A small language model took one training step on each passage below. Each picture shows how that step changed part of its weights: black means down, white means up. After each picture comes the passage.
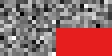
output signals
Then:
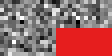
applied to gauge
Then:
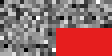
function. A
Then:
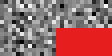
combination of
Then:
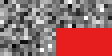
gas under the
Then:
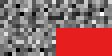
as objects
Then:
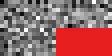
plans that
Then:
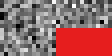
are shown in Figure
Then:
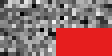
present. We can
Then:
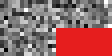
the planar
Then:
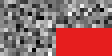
exposed to a
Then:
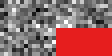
to reproduce
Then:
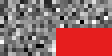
paths, and
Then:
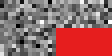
should permit
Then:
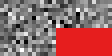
curves) not
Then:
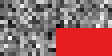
square function
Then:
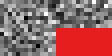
between agents
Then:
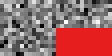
explained by
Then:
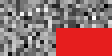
regularity conditions
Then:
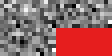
counts the
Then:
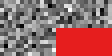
theory and the structure
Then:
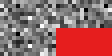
locating the
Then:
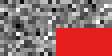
is found at
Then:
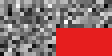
First, a
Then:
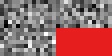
\times [
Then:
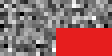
coupling element.
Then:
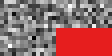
a contribution to
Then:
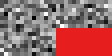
field on the
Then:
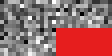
the $p =
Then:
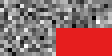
behavior but also
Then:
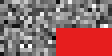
complex shape
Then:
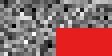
rubber energy
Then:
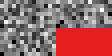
\ee The
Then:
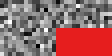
an optical
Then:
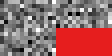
the convention
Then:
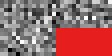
different lengths
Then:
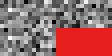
indicator for the
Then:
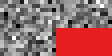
was sensitive
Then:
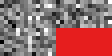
the dipole
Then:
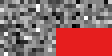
can adapt
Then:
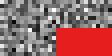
increasing frequency of
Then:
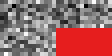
obtained in this paper
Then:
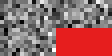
dispersion in
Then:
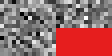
failure under
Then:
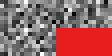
and model of
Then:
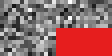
results at finite
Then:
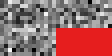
in Fig.
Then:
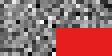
quantum critical
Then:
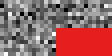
possible errors in
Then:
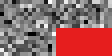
independent on the
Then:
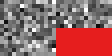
the right
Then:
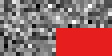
training time,
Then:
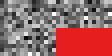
be applied to
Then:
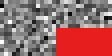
a novel
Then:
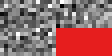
between the ground
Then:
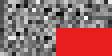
very robust
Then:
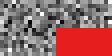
the massive
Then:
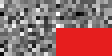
on unseen
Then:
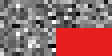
resulting the
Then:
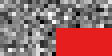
persisting with
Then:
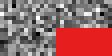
showcase here
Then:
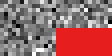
was calculated for
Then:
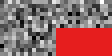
which we do for
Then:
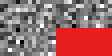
did not
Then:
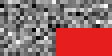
similar interventions
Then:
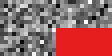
of higher orders
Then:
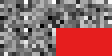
the RFC
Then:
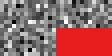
in Lepp
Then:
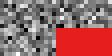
of $\tilde
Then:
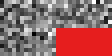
observed using the
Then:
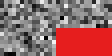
effect. We
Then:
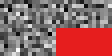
taking into
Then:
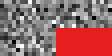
connected by
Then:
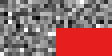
part of the data
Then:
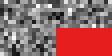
to many other
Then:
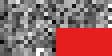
model independent
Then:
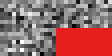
provides an
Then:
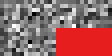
seemed to
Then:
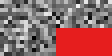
on doit
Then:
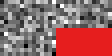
the properties of an
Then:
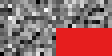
appear to be
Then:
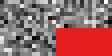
the discussions
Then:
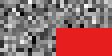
outcomes for
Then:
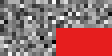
the universe
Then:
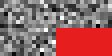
field one finds
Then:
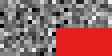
and $E$
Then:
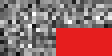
heat flux
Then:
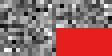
For the comparison
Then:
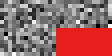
for the string
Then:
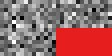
way to
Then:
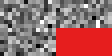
also known as
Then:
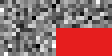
Solution in
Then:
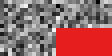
of all possible
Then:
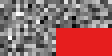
but now with
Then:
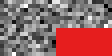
of >
